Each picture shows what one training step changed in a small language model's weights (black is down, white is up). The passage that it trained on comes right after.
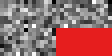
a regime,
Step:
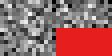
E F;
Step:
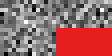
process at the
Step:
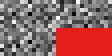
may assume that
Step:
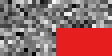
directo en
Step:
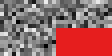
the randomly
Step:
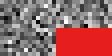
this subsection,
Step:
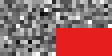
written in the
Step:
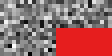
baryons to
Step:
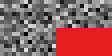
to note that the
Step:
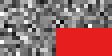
\mbox{ with
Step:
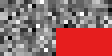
particles is a study
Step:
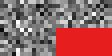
ichki va
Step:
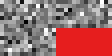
asignar las
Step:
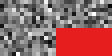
that impact the
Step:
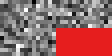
nodes $A$
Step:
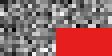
geodesic corresponding to
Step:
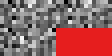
: \omega
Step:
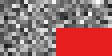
present for both the
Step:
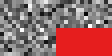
between the area
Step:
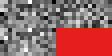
section. In
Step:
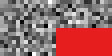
in Eq.
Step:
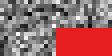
y realizar
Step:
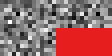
equation from the
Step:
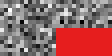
a point of
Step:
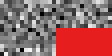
in the results.
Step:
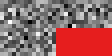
then holds under the
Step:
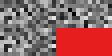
development of
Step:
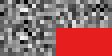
va bir foiz
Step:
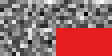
in which the
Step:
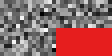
case in the single
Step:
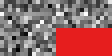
also collected by
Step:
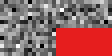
a robust
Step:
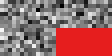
da produção e
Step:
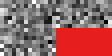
special cases only
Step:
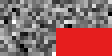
cross section, where
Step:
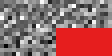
the following conditions are
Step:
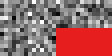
CT QC
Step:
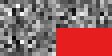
supported by the
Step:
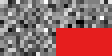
can be easily
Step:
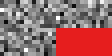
to date no
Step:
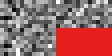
$x$ under
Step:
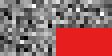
& Irene
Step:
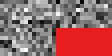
das atuais
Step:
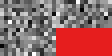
sequence and thus,
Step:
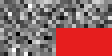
to the user
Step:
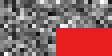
from a physical
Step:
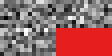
the pit
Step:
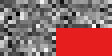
spectra are
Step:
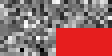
of a sequence by
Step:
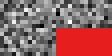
the complex. We
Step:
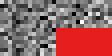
other educational
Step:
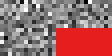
CW laser
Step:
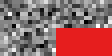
compute the second component
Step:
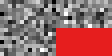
The First
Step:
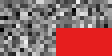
the theory, by
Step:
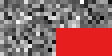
generated convex
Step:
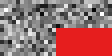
dum va
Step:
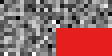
closed subsets with
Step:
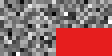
reflects the
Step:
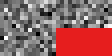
constraining the magnetic
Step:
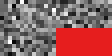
observe that,
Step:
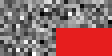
region in the spectrum
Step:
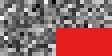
main result for simple
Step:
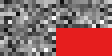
spectra of
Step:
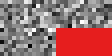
minimize \be
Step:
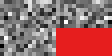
of the original
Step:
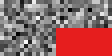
state and discuss
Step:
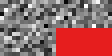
That condition is
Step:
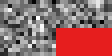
resistance data
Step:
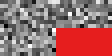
absorption in
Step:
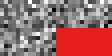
freedom due
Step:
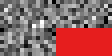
due to stellar
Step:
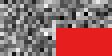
the fundamental solution to
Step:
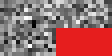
analisar os
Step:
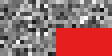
de los que
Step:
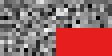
the symmetry of the
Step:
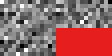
бу унинг
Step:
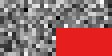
Assim, os
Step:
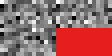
Zh M,
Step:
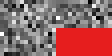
given dataset.
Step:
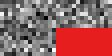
field coupled by
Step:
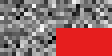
the English
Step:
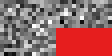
number of terms
